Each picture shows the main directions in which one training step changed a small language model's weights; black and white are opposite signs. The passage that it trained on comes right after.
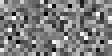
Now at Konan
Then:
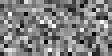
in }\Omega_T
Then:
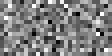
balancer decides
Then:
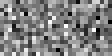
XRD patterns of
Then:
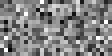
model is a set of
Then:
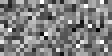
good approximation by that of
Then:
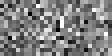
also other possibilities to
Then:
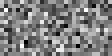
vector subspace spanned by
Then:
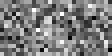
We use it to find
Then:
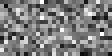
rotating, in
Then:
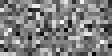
trace the running of the
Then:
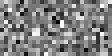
paper, a class of
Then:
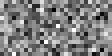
of cortical morphology
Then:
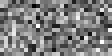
the shocks from
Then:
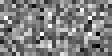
of doping.
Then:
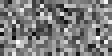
of an iteration is to
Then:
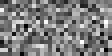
algebraic properties of matrices.
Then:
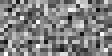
average error, maximal error
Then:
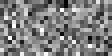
Although this rule is well
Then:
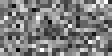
The obtained parameters are reported
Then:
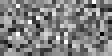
the tangent one and
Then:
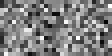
first-order and
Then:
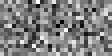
discretized equation of
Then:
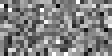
transient BH
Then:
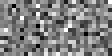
indicate the potential of using
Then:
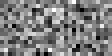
signatures the SM
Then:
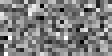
randomly. Pairwise
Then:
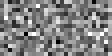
the crop price
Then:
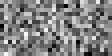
dynamical state *never
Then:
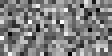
the argument inside the expectation
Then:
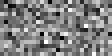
network. Under this
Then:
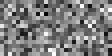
rigid-band analysis of
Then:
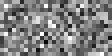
of Gravitation}
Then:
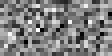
the distribution of observed and
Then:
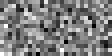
\edla thanks
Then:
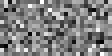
is no phase transition.
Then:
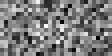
always a risk when the
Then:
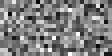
from the plasma. This
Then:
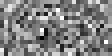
separated by cycles is also
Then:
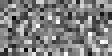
you later purchased
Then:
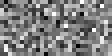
nodes, which we denote
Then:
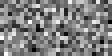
the results from this
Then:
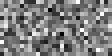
Mori fibre spaces which
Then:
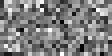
same conspiracy
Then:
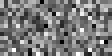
function is strictly positive and
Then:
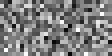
of proof of Theorem
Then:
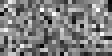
Tilting modules and
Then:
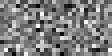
previously, the clusters for
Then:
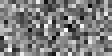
a telescope of
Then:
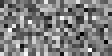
its points of height
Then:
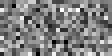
that the so-called
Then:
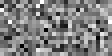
cases, as shown in
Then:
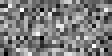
referees for their
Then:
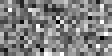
example constraining the mean
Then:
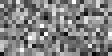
given by eq.
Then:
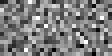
are on train
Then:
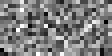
high-performance computing
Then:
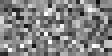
energies. The agreement between
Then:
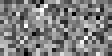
conventions for common test
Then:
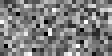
the critical density value at
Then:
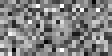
the model for all the
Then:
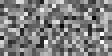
\neq m'$. We
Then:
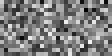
next result shows that the
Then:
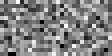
PVI}. It
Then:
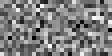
as the max-min
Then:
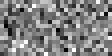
is defined first to indicate
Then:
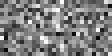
the same reliability
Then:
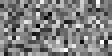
on the market is
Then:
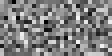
be an EP with
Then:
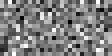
$I$ is the
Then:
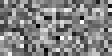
we recall that the right
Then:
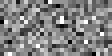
strong velocity jump, this
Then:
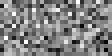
iterative method of image
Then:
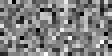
$a$ and
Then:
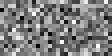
say that $R$
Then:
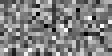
estimate the strength of the
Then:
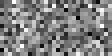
SBM $X =
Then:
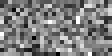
less sensitive to the underlying
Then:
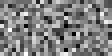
entries of the first segment
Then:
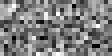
shown below we also make
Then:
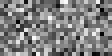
copies of
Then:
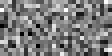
cause not only an
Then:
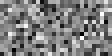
optimal combination of all polarization
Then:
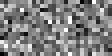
set of geodesics which
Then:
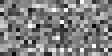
year improves the
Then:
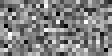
several trajectories, depending on
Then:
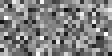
approach for the RSM
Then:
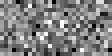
\epsilon \, w$,
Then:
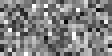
set of nonnegative
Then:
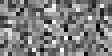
last inequality holds because both
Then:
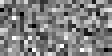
the drift term
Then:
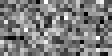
a single laser period.
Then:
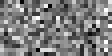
throat image
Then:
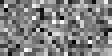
has a simple pole
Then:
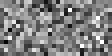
to $\a$, for
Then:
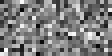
Q4. What
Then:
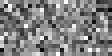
particle) background components were
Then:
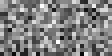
envelopes of
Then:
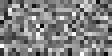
at the Centre
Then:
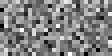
\text{ and
